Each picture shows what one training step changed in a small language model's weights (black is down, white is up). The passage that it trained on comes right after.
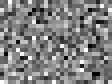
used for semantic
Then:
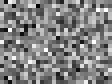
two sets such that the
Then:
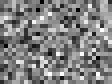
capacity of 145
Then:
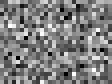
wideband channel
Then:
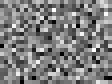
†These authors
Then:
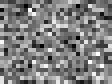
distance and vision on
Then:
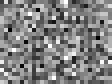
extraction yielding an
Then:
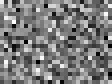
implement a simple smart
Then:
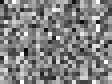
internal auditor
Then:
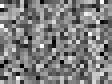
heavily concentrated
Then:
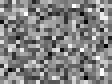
1, measures it in the
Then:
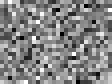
lack of digital
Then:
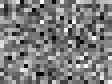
It is somewhat
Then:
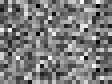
order to export images in
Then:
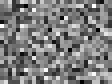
subjects and a sample
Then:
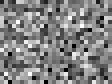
the generalized chiral
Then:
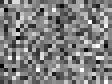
world development, the
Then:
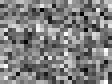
slight toughness
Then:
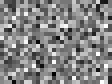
вида семян,
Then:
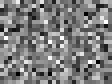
som Smith et
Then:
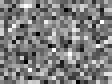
stars overtake the
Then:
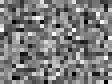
split almost
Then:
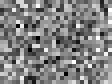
(grey). The
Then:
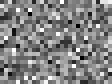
Models compatible with
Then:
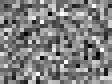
should be promoted to
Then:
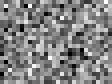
of protest. In
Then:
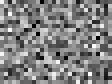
component of the sw
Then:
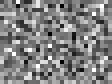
reported in various
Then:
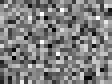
between our conditional rate
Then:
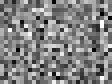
унинг асосий
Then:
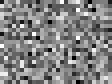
dataset consisting
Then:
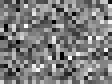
South African
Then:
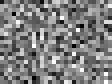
high redshifts,
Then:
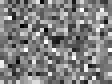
The application must be
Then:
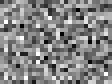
seis meses por
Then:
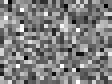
by masking it with
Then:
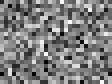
participate as strong
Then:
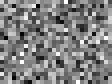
terms of quantum
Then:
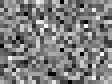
as a result the other online
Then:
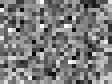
done on graph edit
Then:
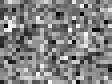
peroxide. The results
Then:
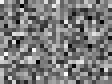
flows have much
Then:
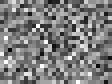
data through multiple linear
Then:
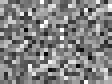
hayot tarzini
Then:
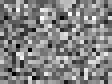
the canonical plane
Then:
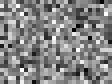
Het kind trekt
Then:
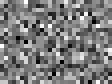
educational organization,
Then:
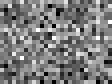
These results show that the
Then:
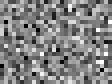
practice, as long as
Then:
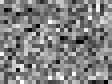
of Advanced
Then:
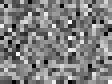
this was a very important
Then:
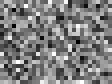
versus power of the
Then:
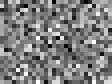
of the domain in local
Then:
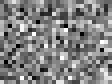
is dependent on the yield
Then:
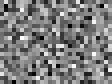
defining a code with
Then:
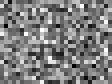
pregnancy and
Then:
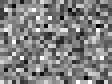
within the gap. These
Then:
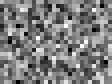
qumli va sernam
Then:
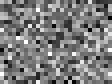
In our example, we
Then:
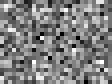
heart and lung.
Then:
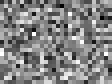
and tumors, all
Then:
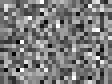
$\beta$ and $\gamma$
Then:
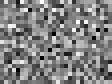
fine-tuned on
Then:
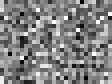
well and be consistent with
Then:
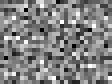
the D-branes one
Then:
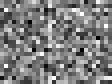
due to traditional,
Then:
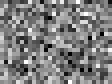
Thus averaging over
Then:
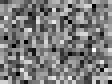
travels a larger
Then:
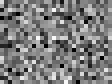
we briefly refer
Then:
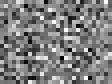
be characterized by the behavior
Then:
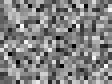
our Galaxy). In
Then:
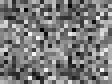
décomposition en
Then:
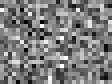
= {United
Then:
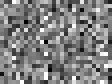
поле боя
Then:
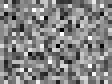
unique features.
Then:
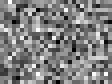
sectors. These
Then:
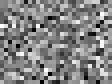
the 1~$\sigma$
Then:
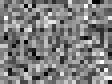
lo largo de la
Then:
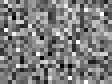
could be employed
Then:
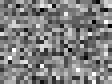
job preparedness
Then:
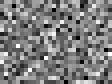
represents the original
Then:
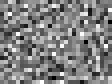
ortishiga olib
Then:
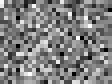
the SDINS has
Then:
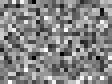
AGN, offering
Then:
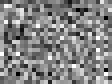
services, but they
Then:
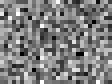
te bewijzen
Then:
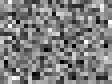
the experiment and analysed
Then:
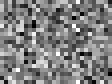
high and also variable such as
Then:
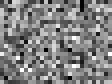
indicated by the solid
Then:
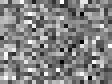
representing the charging or
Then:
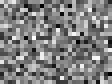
also be preferred.
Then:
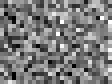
proposed method is implemented by
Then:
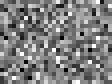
it has an elegant
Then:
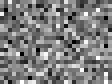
geometric approach, the
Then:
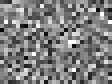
o mesmo estará
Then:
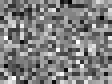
depth increases fast
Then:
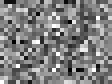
was not repeated with
